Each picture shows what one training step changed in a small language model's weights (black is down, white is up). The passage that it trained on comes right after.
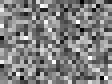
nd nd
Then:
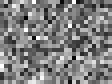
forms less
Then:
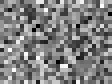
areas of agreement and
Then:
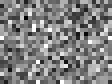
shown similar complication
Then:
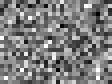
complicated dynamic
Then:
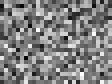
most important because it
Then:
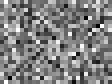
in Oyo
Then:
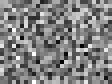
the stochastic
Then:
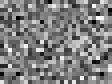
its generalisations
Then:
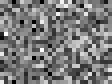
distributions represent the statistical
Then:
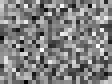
The maximum mean power
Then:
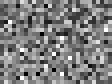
acceptable approximation
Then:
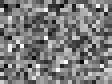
authorities have
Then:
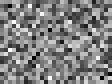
also supported by
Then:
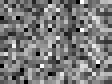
actuator density
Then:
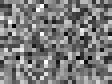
cannot be regarded
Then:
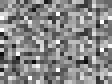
algebra generated
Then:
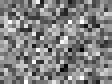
which it was
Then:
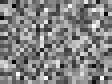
= m \lambda
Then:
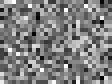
devised for the
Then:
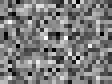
white paper describe
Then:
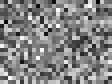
possible to wait
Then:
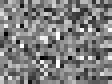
to follow the action
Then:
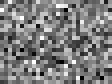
character of these
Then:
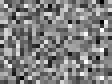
IPM in
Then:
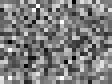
play significant roles
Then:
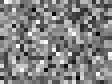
on the purpose
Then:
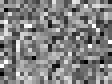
BD simulations.
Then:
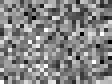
and constraints across the
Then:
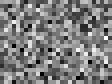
also those that can
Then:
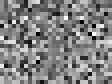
Above the
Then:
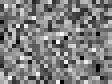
temporal mean
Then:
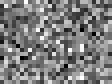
calculation which is
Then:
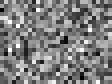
while it remains
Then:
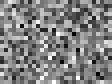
of the typical
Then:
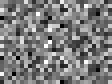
comes with the
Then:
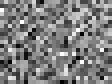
are indicated by
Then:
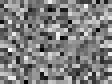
methodologies to provide
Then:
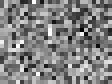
is to be able
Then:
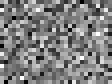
two locations are
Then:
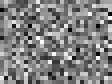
only for the bound
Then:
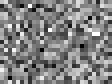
interventions that
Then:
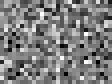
for register
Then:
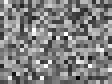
in three-dimensional
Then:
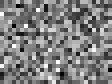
curvature in
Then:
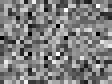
no education.
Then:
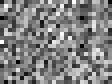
thermal bath.
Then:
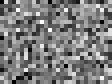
neuronal network
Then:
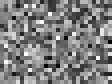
these methods to two
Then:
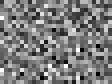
with its own term
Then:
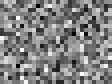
that are capable
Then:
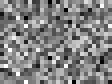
their dynamic characteristics,
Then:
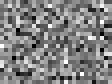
(the linear model
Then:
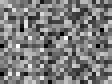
the data reduction software
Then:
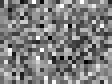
decoding is to
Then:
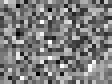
three local government
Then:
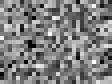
and controller
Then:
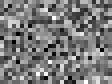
who takes an action
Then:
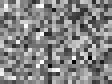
stars. For the
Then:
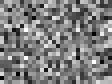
and strategic use
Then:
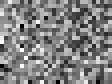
of Goods
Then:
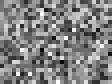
for desert.
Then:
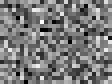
show clearly the
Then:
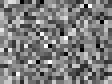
was that the motion
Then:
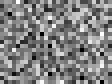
positions and target
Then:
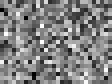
element. The
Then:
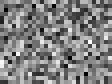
process for this
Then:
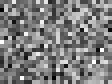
density can cause
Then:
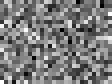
problems share the
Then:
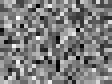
that should not be
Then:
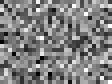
representing respectively the
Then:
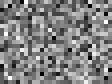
population. This would
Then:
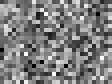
productive and
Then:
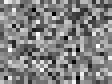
on the relations between
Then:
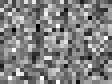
ensemble of
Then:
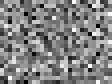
and Applied
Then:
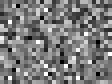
describes the motion
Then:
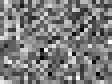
in the measurements.
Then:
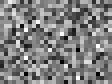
of the observed features
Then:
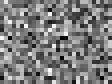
both public and
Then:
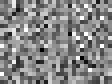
- I've
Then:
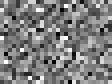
monitoring metrics are
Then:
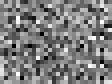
(two per
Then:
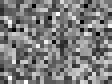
device shape or
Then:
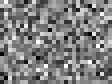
a minimal proper
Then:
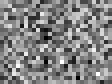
the restoration of
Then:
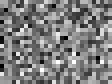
policy platform for
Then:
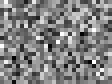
a starting
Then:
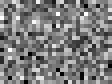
thought was necessary
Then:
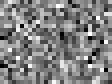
of mothers
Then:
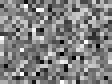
there are educational
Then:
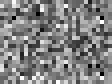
the seeds
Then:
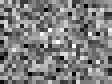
Much has been
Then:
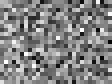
the results of
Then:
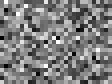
students experience when
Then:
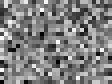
available to alter
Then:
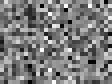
realization and is
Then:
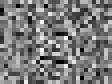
spatial representation of the
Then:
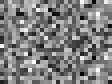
writing these
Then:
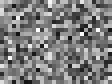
be used to determine
